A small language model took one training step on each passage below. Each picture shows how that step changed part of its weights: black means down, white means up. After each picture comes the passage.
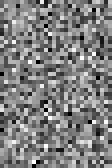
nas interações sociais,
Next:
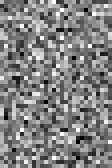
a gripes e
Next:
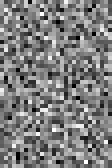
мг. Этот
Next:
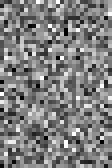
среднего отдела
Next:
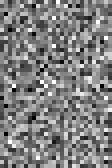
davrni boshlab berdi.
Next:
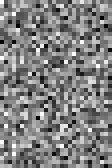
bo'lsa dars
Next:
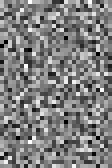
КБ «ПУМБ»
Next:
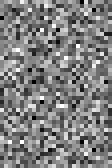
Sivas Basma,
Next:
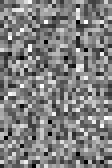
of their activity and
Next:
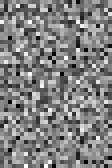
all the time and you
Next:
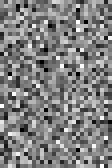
They are also
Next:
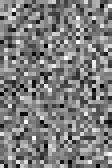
**umelá inteligencia
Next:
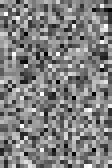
no arranjo do
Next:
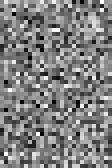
Paris P.U.F.
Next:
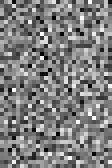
hisobga olish
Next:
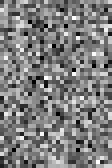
muloqot vositasi
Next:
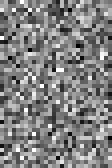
para encerrar um
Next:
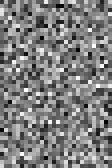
pattern in un solo
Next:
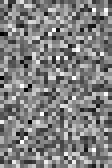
se mantiene por otros
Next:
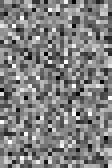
qualquer área de
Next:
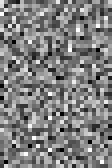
uni boshqa turkiy
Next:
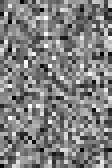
des enfants avec
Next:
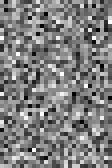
kam er mit seiner
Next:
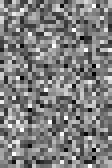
процесс «зеленого
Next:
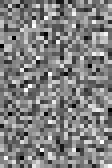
la apropiación del
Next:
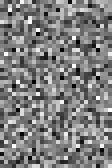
of the great master
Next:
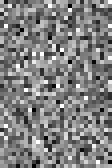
Sozial unreifes
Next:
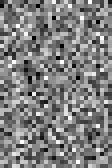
katta hissa
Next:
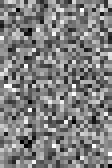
шу жумладан
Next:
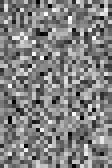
bemorga nisbatan
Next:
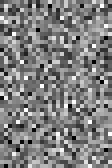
mejoramiento de la
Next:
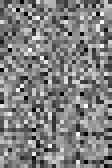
organization and process
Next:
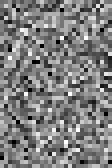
Росстат, данные
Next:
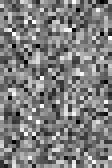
van de fiscale
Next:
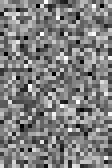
ajaran Islam
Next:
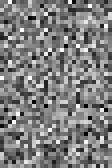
the context of modern
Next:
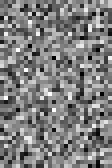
huzurida ishonch,
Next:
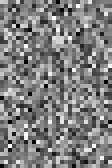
policromía en
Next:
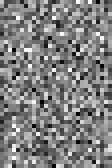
KEY WORDS:
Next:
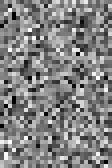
las clínicas sea
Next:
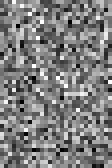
landen met „public
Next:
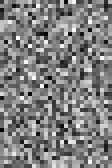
têm uma postura
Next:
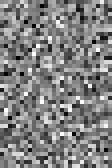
dilakukan menurut
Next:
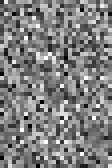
как полагают,
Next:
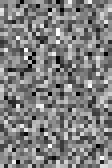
Mahmood – Centre
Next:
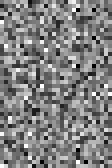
the named basin.
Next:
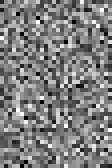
redução de danos,
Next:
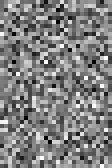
1. Бейтман
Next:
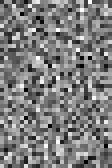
pengobatan misalnya
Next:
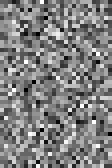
de São Paulo,
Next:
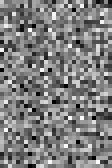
kelib chiqqan
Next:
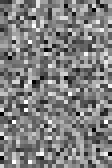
rapport, on note un
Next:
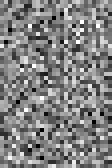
da Polônia,
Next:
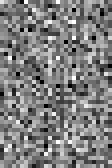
por la importancia que
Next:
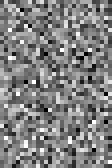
ao modo da compreensão
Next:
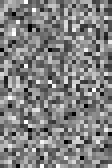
пайдо бўлиши
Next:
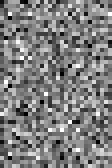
Wenn ich am Ende an
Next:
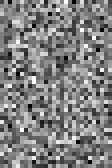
gases na seguinte
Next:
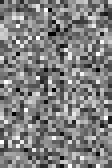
el fin de analizar
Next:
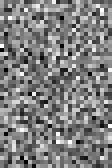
kesim bo'yicha
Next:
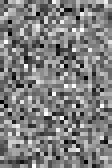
Бухоро халқ
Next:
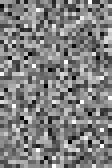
شده و برای
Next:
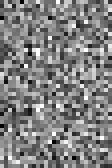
залишки діленого
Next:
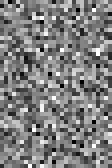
Язык и
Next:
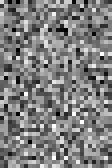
должного внимания
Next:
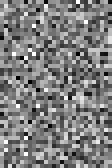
u funksiyaning
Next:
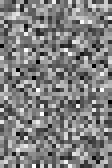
severos a esses
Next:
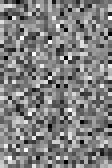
de vuistregel van
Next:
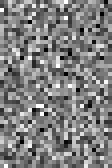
but est de réformer
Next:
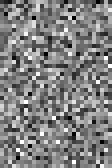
parte da população
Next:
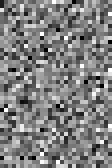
L. Neumayer,
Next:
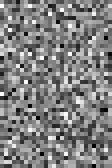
para complacer a
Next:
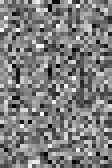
tendência central.
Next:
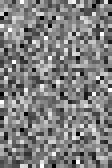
Візнюк, В.
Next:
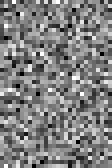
cuales no acuden
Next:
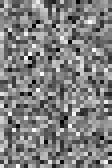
ifodalari va tana
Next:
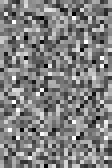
C. **O urbano
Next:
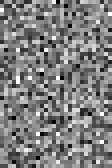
bois, XIX
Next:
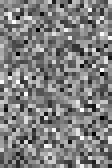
нам передусім
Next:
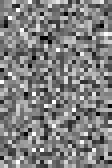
muito intensa e
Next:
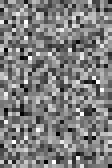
ресурси» та
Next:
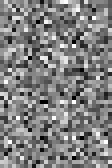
ularda mustaqil
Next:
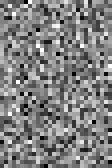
professores na implementação
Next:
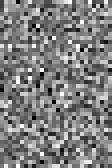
Por favor,
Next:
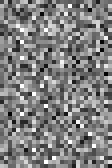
edificação e a
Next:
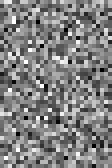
que delimitam, para um
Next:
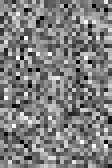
берса, яъни
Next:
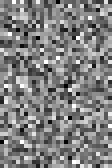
durablement caduque
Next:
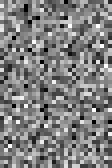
en cuenta que Chile se
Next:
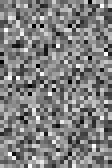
los filósofos son
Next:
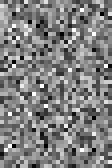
e mais moderno que o
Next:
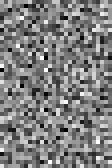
partiyasi tuzilgan
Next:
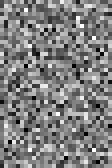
народности как предмет
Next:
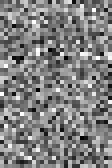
îl invita să se
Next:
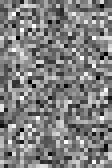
arası ve/veya
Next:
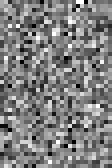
Bu bosqich asosan
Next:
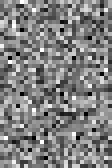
de la dieta puede
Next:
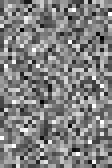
I. Kantom v
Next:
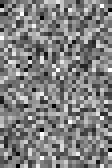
Romero, Carmen
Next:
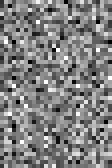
OF EXPERT
